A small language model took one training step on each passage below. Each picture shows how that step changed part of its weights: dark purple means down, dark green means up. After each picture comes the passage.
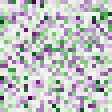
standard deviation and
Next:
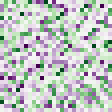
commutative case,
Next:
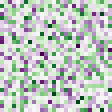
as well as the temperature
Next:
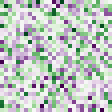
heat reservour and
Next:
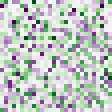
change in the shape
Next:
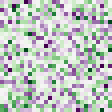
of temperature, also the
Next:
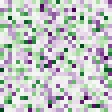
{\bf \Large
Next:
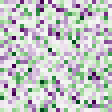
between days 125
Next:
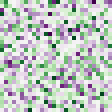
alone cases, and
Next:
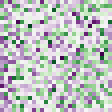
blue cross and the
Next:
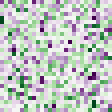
Material and methods
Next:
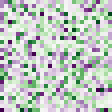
continuous tuning of
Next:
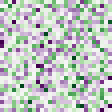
moreover, once
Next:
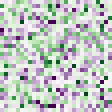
researches in
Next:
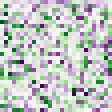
et TIC et en
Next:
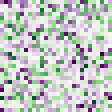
was considered as part of
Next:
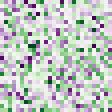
features across scales.
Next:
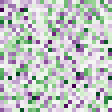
shows the comparison of the
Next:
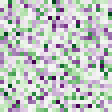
horas (con
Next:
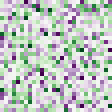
pressure changing on the
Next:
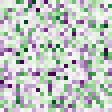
data replay,
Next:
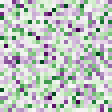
signal, such as the
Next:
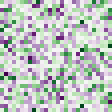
we call a
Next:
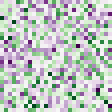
multiplet, by the
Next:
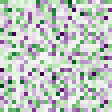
értéke a
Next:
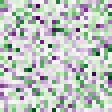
up in high pressure optical
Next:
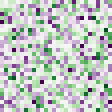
Tecnologia e
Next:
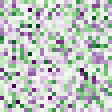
language of all the
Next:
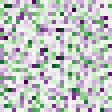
to transfer from a
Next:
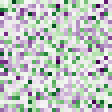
of the University economist
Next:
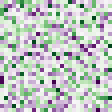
tip ratsionlari
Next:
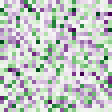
tujuan ini
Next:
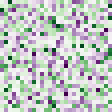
tarixiy va
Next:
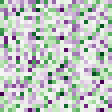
particularly those at
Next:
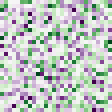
focusing too
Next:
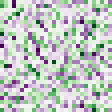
address these chemicals
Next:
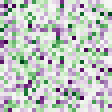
fabric. If
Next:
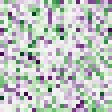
our implementation of
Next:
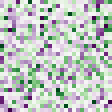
of green and
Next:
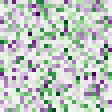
ascites in women
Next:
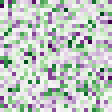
the damped natural
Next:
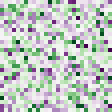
the use of the
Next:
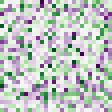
auch bei
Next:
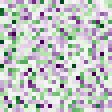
this case, Eq.
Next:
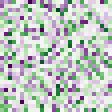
к новым
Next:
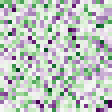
the currently in
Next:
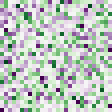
coherence of the
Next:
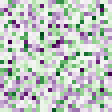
specimens became
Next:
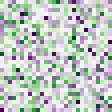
the requirement of
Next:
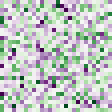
for DBB and
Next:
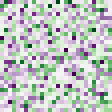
travelling alone
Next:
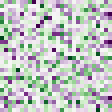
the majority and
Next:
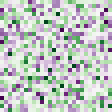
rivoj topadi.²
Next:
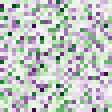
effective deflection angle
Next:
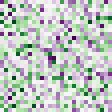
J. Math.\
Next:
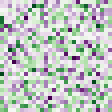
characterizing the measurement
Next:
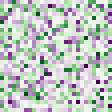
the harmful and
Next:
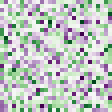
UC Santa
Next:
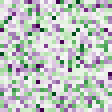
attribution theory,
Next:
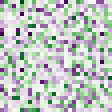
quality of life,
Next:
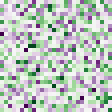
financial statements.
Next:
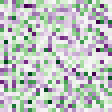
ones that can
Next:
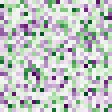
Threats to
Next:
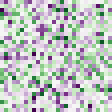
particle size was
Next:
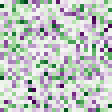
and in section four we
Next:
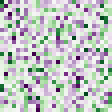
fuzzy aims
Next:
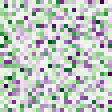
este bloque
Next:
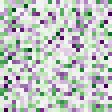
formulate the
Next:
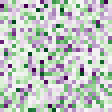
that the scuba
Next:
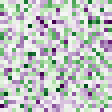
summarized in the
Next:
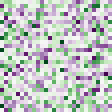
an alternative management,
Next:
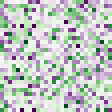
the mean magnetic field
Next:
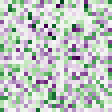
resistance method and
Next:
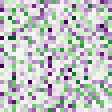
Where; μ =
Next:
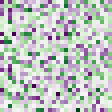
в новинах
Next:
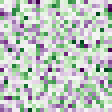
different values of the magnetic
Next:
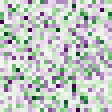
the broken line
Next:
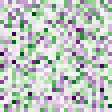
implementation of the
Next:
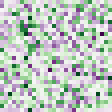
of the system. In
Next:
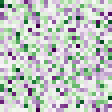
the elements of
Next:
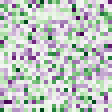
the expressions are
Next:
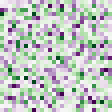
that govern glassy
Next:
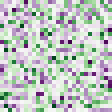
Arduino Mega
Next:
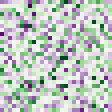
0.80 considered
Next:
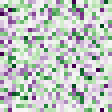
if $\langle n
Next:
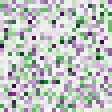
chunki ular
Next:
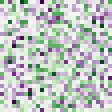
critical for effective process
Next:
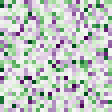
remark holds
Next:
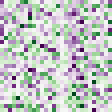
the reporting of the
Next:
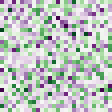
subjects. The
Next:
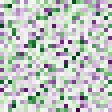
clairement que
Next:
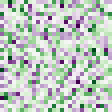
y experiencias.
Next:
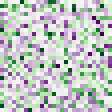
and tower
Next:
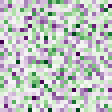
road barrier
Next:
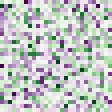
of AGNs
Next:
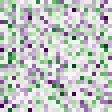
afirmarem que
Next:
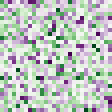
these galaxies as
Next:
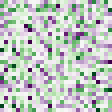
time to time due to
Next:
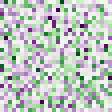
involving either
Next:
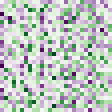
%. The most
